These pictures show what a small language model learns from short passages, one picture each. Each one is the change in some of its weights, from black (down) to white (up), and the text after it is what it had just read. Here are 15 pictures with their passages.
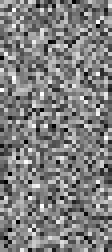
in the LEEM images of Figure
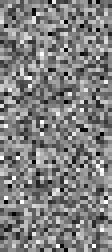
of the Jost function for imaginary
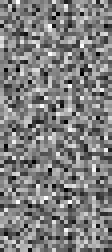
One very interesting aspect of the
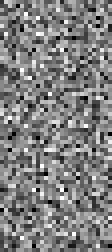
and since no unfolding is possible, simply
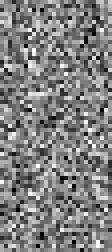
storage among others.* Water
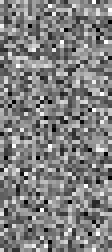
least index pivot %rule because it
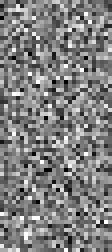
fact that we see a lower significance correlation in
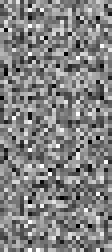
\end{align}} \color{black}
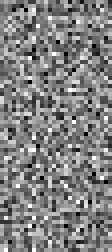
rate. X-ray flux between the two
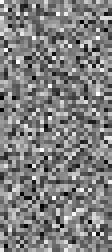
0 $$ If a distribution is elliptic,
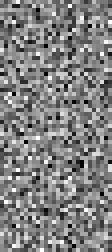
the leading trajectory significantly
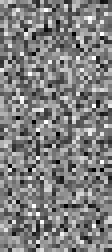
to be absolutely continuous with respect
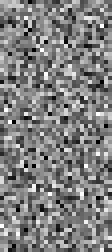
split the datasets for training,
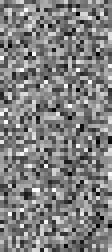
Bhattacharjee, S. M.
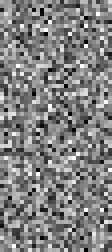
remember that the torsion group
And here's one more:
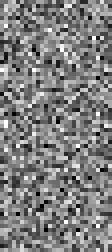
In addition, since $f_{A}$ is positive
